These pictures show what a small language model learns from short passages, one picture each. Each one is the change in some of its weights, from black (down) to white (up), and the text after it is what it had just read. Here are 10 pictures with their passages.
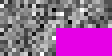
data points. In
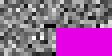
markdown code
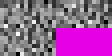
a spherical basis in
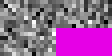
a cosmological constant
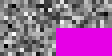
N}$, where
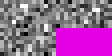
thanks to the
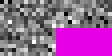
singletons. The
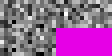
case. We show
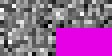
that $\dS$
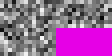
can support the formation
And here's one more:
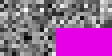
In practice, one
